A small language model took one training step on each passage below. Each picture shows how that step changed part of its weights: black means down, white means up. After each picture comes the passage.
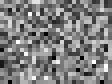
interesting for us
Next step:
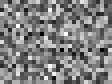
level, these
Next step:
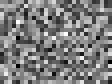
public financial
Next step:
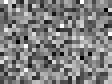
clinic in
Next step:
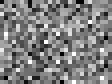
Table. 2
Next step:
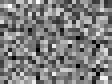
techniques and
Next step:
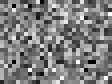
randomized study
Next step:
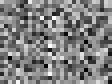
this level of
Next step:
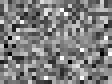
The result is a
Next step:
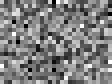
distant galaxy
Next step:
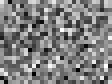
K for training even
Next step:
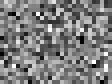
of random
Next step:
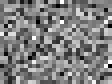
findings and
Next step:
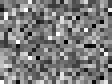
cool component
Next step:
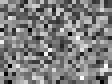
the result.
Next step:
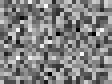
determine if
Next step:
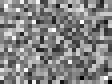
area's development
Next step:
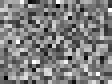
en que
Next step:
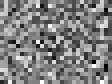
of field data based
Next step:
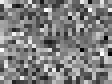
There was a
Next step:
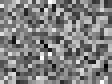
value of the
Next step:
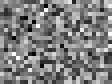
reveal that
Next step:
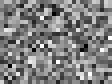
a reduction of
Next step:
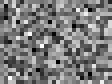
a fit to the
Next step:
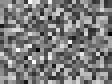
method based on the
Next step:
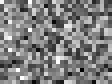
et al.,
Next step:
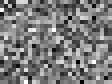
assessed for various
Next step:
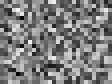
than that of the
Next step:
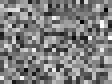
Their differences
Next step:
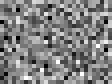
existing defined
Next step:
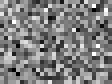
of Asella
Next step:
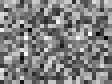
results are discussed
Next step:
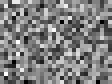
level description
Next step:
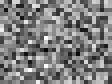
In our example,
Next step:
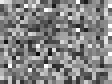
model type has
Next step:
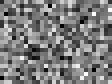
5 Lead
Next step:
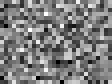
against one
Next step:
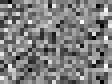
in the Fock
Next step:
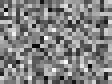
potential temperature:
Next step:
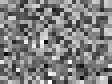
the radius of
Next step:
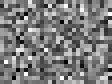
special group shows
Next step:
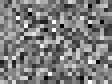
stored in
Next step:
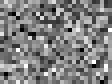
of digital
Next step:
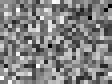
mechanical properties.
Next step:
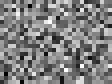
the nuclear
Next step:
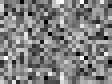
are equal in
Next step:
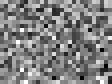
the university
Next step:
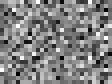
may be used to
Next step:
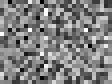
Authors and
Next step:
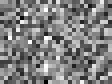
model we consider has
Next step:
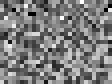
the final states
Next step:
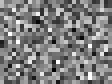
being a reduced
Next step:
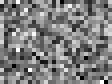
give very high
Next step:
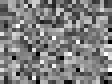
cannot be
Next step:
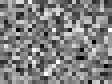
be done for
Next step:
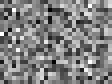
given by:
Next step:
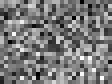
to polarization
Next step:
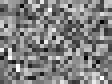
rate the intensity
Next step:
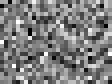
proposed. The following
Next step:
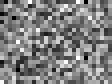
along the
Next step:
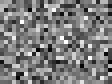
integral is:
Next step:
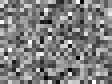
angle of
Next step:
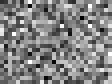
last stable
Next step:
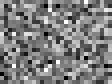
\text{ or
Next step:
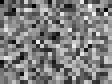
of head is
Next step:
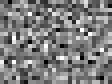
\right) -
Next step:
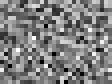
the other hand,
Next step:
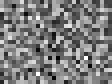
and cultural
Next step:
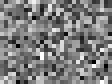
accuracy of the
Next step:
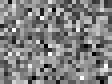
number of the above
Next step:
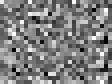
with the size of
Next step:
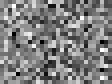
dependence of the
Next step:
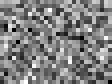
its lifetime
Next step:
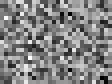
implications does
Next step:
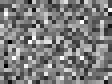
more base
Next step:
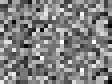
we use the
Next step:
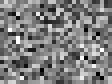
of the intensity
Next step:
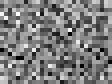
requirements represent
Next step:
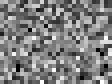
the resulting solution
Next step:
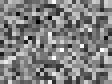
which regions of
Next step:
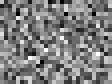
much longer
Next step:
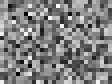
deviation at
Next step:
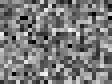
metal that are
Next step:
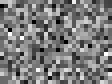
action is given
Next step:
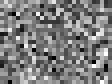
of users is
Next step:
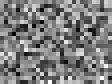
nature of the
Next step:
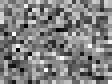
strategies to
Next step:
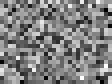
the analyticity
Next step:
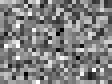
would not contribute
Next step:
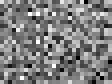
spectral range with
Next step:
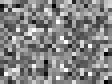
reduction is not
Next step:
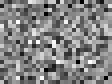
generated by our
